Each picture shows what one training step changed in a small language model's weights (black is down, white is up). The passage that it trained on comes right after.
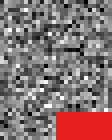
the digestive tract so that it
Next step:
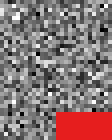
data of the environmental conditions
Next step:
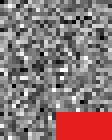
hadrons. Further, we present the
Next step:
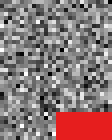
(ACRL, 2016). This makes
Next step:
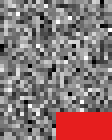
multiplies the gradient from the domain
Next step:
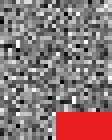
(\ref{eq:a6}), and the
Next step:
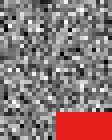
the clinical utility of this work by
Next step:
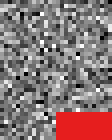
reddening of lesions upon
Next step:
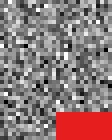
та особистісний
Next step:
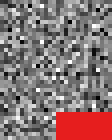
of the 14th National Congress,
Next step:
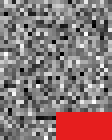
several models such as ordinary
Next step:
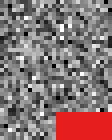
rivojlantirishning asosiy
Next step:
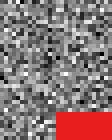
reliability values. Moscow,
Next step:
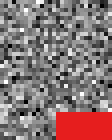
cooperation. Conclusions and
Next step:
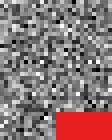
entity in GSAKMP.
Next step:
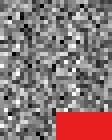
is one of the most important of some 200
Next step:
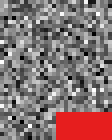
the studied aromatic rice
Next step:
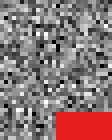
trapping stiffness over standard
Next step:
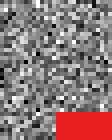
oxygen and moisture. The
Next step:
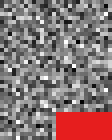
have direct effects on the system's
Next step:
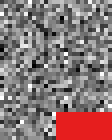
major stakeholders expected to
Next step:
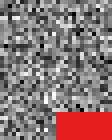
ressources arrivant sur place.
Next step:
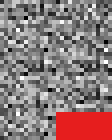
and S. M. S. D.V.
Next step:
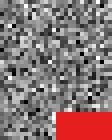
collect data. Fig.~\ref{l1}
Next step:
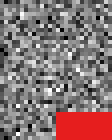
proceso de edición, realizado
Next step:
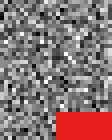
7 of the International Agreement
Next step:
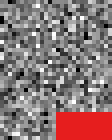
ilg'or tajribada sinab
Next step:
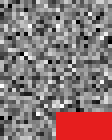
(presented in a green
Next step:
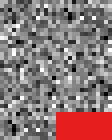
& \nodata & \nodata &
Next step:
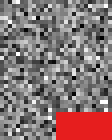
Test entries were sown in
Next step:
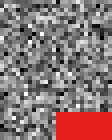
nematicity implies that a
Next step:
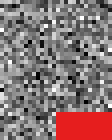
for the first time proposed to develop a very
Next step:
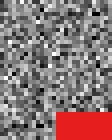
Dirac cone and Dirac point are
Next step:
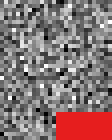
early settlement and management for
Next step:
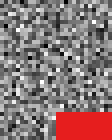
the 1D-NW/magnetic
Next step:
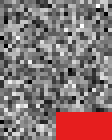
Piattini Velthuis,
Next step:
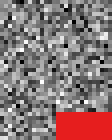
для демонстрації
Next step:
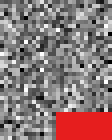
days of treatment, 10
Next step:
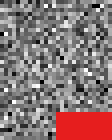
*P. aeruginosa*, and
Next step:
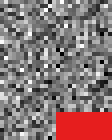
maximum at the equator. For the
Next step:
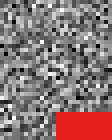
enrichment and detoxifying
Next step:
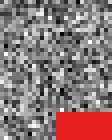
uma caracterização e definição.
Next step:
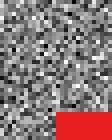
of available vaccines. We
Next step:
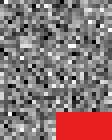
cost from an order of magnitude and
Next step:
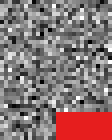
will be performed next is to determine the
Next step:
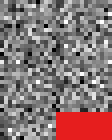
temporais na prática de
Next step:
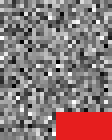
умовах воєнного
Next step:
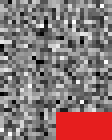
to know in the moment just how
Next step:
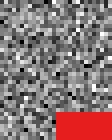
correlated in our numerical model about
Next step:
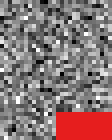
in the output file, but it should be
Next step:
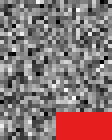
local governments in some places
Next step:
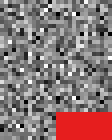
maximum latency reduction while
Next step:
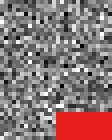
preferentially from the lowest
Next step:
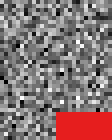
finanziari può
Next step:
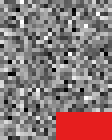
\rangle$ and $\langle \langle ij
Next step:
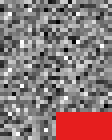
e \rho (\tau_\mu \delta \hat
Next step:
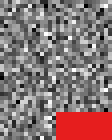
for small $k$ to $k$-dependent
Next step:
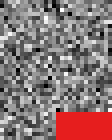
van de consumptie werd
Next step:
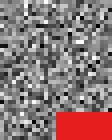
foam manufacturing, has been
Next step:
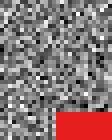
Group itself might be bound to
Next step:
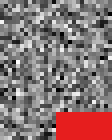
faoliyatga intilish bilan
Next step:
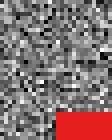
din concediu respectiv.
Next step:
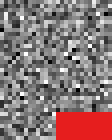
of an analogue multiplexer is
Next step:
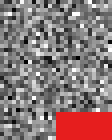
convertida para metros via
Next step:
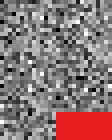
де теж не було
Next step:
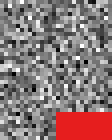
likopchasini shokoladlar
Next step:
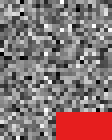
perante os tribunais
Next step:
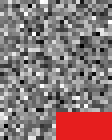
images. Unlike many
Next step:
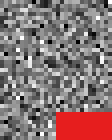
not limit the instability assessment at a level
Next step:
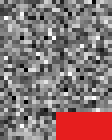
izleyerek Locke ile
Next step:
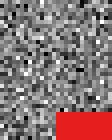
septuplet of eighth
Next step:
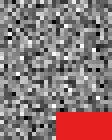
about 745 MeV, which is not
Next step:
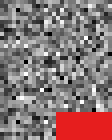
reflexionar sobre la
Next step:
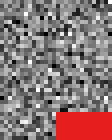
as those measured at a reference temperature
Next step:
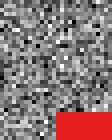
a gripping mechanism and
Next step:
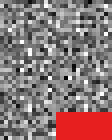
\rel t$ & \coqp &
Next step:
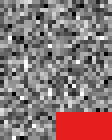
This would allow the \ac{UE}
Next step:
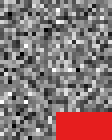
grown. The research has reached
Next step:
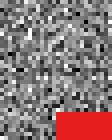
этого процесса в
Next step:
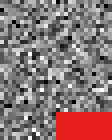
and large-scale production analysis,
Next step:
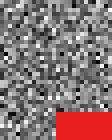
detector set with new antigens based on
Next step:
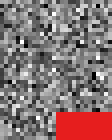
solutions~(\ref{vl}) and
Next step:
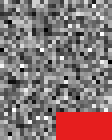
plasma $\beta$ is of order
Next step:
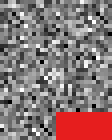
processing, privacy, and
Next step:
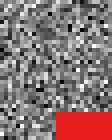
probability percentages, it
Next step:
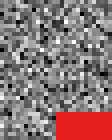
biases from corpora, models and
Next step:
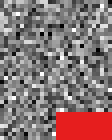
Small TRP molecules
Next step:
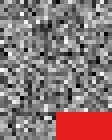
the S100 family of calcium
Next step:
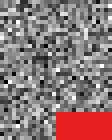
the kinetics of crushing and
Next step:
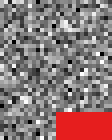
doğruluk ve kayıp
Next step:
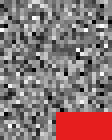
montre qu'elles ont un
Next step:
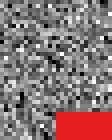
spectrum RC systems usually use a
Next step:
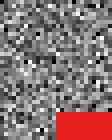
.05em depth 0ex
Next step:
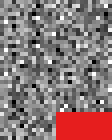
escalators create a strong
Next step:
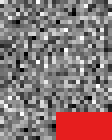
determined in this work. All parameters are given
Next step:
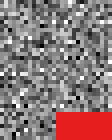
future research should focus on developing
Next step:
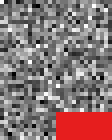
n'est pas excellente*
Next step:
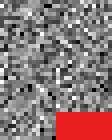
був сформований
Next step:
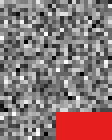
states making the Bogoliubov
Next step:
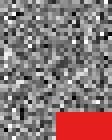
muayyan bir ijodiy
